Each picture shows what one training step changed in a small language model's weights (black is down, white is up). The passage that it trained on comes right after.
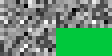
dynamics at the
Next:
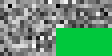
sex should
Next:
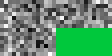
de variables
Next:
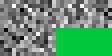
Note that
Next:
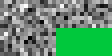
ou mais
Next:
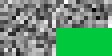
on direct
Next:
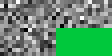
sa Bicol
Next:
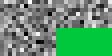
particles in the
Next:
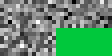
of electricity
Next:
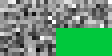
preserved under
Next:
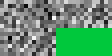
based on the
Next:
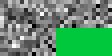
una expresión
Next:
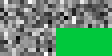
rays are
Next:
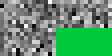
have to find the
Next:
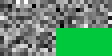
abundance of
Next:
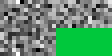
se compone de
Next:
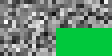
a product of
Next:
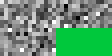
in the training
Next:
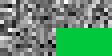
the approximated
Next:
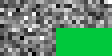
exciton for
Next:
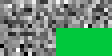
the spatial
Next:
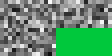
to provide
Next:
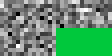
students of
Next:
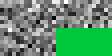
the determination
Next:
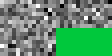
theory. The
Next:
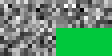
implications of
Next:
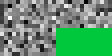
thestorm &
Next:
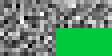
presence of
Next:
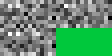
ao lado
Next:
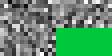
shown below,
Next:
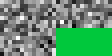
of these direct
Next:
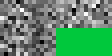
data release
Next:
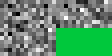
а не как
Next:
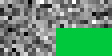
de projet
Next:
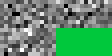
живо и
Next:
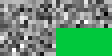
for such effects
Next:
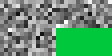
generation of
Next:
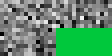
la realización
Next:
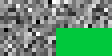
the National
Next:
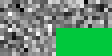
to entanglement
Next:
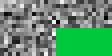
expressed through
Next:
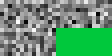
sample stars
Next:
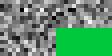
respectively. A
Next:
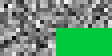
the user's
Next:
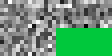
say that each
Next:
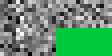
la hora
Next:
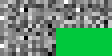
been used. It
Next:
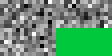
plots of
